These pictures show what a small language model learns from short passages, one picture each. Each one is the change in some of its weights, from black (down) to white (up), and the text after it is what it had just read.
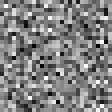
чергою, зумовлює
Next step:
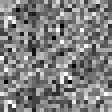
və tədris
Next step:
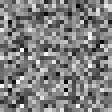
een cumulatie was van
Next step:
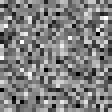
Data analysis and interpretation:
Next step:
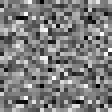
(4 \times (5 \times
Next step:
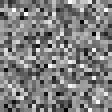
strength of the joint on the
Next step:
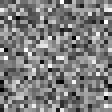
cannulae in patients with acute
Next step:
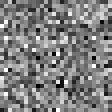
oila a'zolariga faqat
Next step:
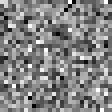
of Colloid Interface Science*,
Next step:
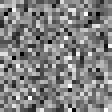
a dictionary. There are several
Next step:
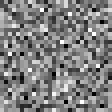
S. A. Resposta para:
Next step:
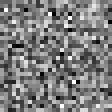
the core principles of mental
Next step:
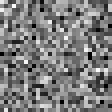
yang mempersempit ruang
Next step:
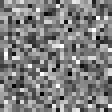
the first (listening) phase is optimized
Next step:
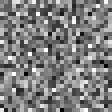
studies the possibilities of early detection
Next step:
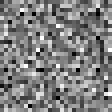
Alisher Navoi, such as
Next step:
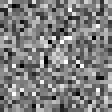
the VE. In particular, the
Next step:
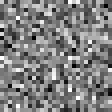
potential triggering effect of the 386
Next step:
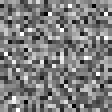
seats in parliament, the
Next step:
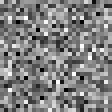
языка говорят нам о
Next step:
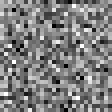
papers that deal with the
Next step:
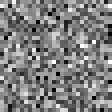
have not had a strong effect on the content of
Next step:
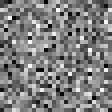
an'anaviy yondashuv; -
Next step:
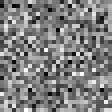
gender analyses [22]. Figure
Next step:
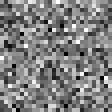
of this formula are obtained by the estimations
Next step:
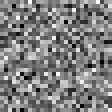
be completed by research staff Part
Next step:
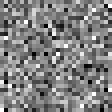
cheklar, valyuta
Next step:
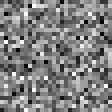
sociales y los discursos públicos
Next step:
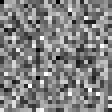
Detection, SVM, Deep
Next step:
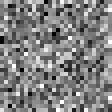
be seen as a migratory
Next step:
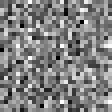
present in various generative separation systems
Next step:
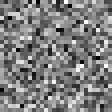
maqsadida kuchli yashil
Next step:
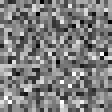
(arithmetic mean): 5.
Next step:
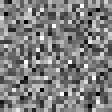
status especial? Como esse
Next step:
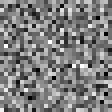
systematic review and meta-analysis.
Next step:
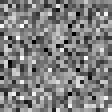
corresponds to quasiamorphous
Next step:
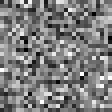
Date of access: 06 June
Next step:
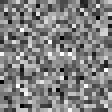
– samarasi.[4]
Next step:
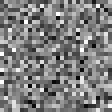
ettirilgandek edi.
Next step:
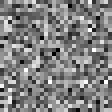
as roughly equivalent to “an
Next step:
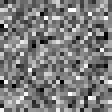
це – презентація
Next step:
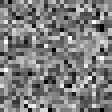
at-Ta'dil) Para
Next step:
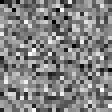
in Physics (ICWIP)
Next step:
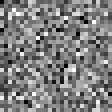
empoderamiento articuladas con
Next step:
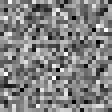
(предоставление полного
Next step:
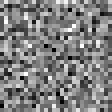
optimal membership functions were obtained through
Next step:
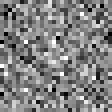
development. Given its importance for both national
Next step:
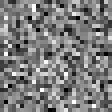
the CT specimen when parameterized
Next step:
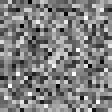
"Keys" texnologiyasi
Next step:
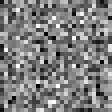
their future architectural production. The
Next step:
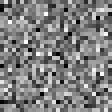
revista académica indexada en
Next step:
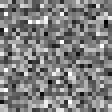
this demand did not go unchallenged,
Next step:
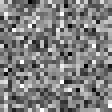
sungai atau air sumur.
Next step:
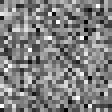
the neurons of the hidden
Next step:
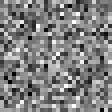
a contrast area at the location of the
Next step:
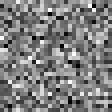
of 7x4p modules, and the
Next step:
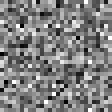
del sistema, ecc., che
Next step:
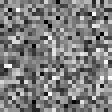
that farming households identified
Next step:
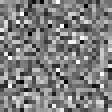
who was profiting from the boys,
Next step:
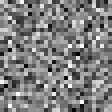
1936, conocido como “el
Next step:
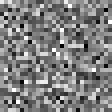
boʻladi. Ushbu
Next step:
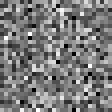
cy + \epsilon
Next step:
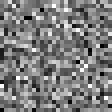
officially register the people who
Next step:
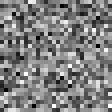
(16)$$ which are the S-N
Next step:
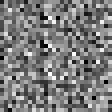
content does not necessarily improve the
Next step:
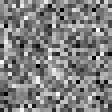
to either an excess of the material
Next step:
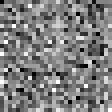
solid oxide fuel cells;
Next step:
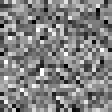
Self Accomplishment are
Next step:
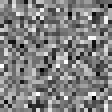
header and page number.
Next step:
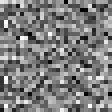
tax difference such as low tax rate for
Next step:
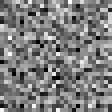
the validity and applicability of the proposed
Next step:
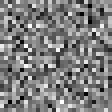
artists in the West
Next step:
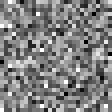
Sarvinoz Shavkat
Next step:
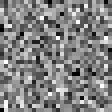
Nodului hidrotehnic
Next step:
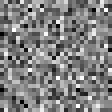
with her husband and other male
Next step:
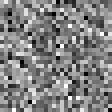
also been found in garden centres in
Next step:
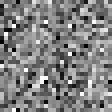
робочих поверхонь
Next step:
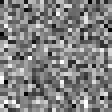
Bangkok and observed how English,
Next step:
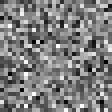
navi hisobiga yangi
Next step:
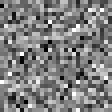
2 diabetes and coronary
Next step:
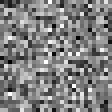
for 2018. Next year ESGF
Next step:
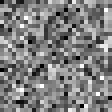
TiAlN coating were applied in
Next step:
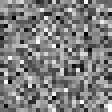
gene was assessed by real-time
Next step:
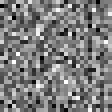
resuscitative measures and the
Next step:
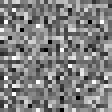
significant. Figure 1 : Frequency distribution for
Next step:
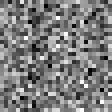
Piotrowski, M.
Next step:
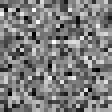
para el tratamiento de la
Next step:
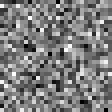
faltado prestigiosos
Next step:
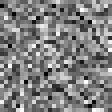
Studies and Applied Linguistics,
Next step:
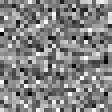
визначення та використання
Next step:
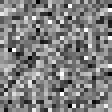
kelurahan, beberapa
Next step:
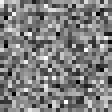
the city to improve access and prompt
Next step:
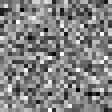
the next shot will give an
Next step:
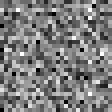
se baseia no que pequenos
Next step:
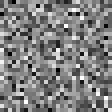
Este nuevo enfoque está
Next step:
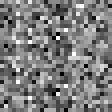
by variation of the percentage ratio of
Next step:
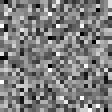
nizolaridan farqli
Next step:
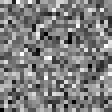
in other sectors, weakens social
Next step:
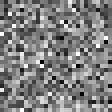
bachelor of Business
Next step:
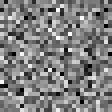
kerakli metodlar va
